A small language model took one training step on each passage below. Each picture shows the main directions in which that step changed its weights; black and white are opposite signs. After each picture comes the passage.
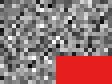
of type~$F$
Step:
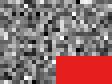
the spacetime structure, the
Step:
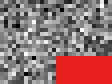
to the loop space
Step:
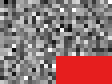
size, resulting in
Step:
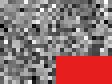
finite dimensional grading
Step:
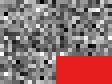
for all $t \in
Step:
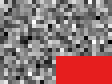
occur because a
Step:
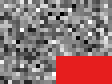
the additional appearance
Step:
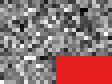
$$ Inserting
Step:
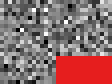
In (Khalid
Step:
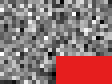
not the bare energy
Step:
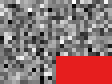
geometric proof by
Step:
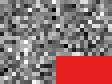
by them. {\it
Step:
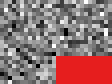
itself will be studied
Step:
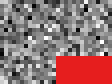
also hyperbolic
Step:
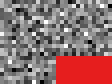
Yan J Q,
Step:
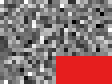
This is a long but
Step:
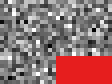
disjoint parts
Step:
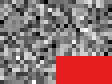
the extreme temperature
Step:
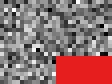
show that the main results of
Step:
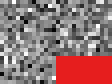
$\tens$ and
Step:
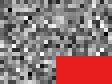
criteria of the
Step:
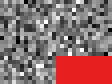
the help of some
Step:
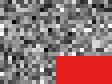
brane symmetry and
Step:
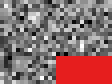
The secondary treatment
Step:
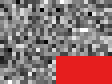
can tropicalize
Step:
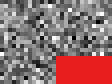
among students in
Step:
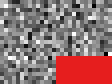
been no conclusive
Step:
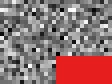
outlined above. We
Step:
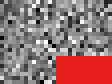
consists of several
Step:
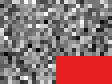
3. Is there a
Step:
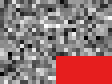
body, this is
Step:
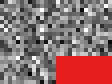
the acoustical (or
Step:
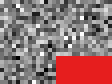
parties to follow us and
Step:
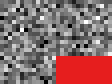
As for precision,
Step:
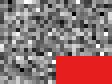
the frequency of
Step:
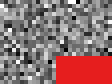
theory starting from,
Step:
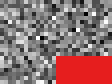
In the patch or
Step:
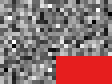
factorial coordinate
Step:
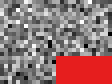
1 we can obtain a
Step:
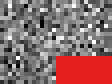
is also interesting to
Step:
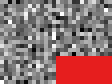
\text{Then }
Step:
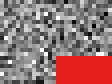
it is clear that
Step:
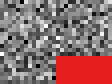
The State object
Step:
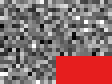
facilities for
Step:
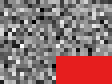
it's meaning in
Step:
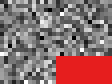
through a local processing
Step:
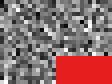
or reductions between
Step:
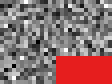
class probabilities and
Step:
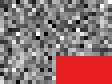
Digitale E
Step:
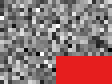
at least in the
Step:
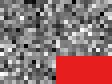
that the cardinal
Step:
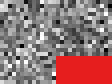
enough to allow measurements
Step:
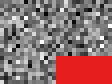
and Technology
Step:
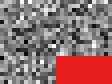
topological entity,
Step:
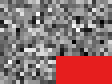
the deformed,
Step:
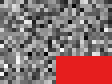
[16]. To provide
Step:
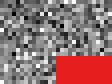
relatively shallow
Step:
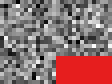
plot error
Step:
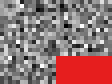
reconstruct the
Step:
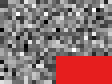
energy. In the present
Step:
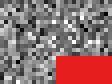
integrating green
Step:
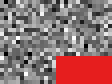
and study the resulting
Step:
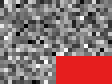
a Leydig
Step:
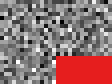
generalize our previous definition
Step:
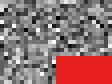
same argument as that in
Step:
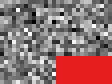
for the FLL
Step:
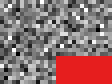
of hypothesis
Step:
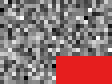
did a research in
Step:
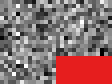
particular? 2. Is
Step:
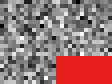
to encourage
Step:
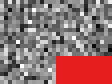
the braid relations
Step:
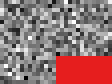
equation. We obtain the
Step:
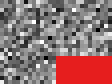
taken at regular
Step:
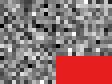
for small $\alpha$ by
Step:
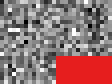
cokerels of
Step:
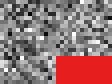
LW RT LW
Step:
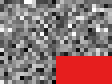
that one has $$
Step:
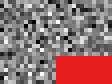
upper bound for
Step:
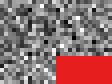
no pierwise
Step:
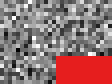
to the position of point
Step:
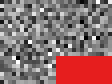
Rev. A}
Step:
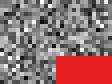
losses.} We
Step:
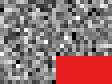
family by
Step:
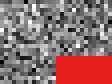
delivery, low
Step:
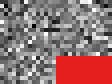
$N$ negative
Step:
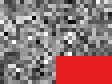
(1) For any
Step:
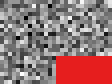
qubit carriers,
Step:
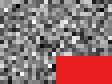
state in the region above 2
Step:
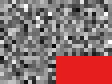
equipped with
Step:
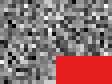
only marginally the
